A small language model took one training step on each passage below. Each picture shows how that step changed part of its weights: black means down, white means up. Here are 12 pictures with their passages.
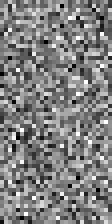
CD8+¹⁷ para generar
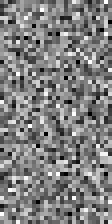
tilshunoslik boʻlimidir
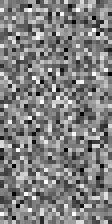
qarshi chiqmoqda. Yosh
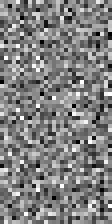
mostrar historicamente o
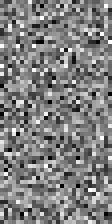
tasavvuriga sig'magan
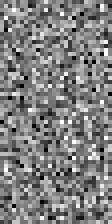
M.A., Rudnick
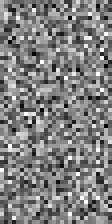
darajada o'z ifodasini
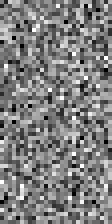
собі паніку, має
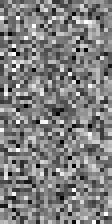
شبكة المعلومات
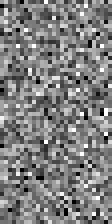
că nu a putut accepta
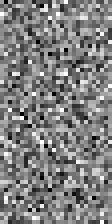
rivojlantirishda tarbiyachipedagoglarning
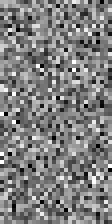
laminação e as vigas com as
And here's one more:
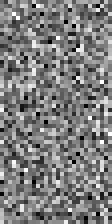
xususiyatlari hamda axborot
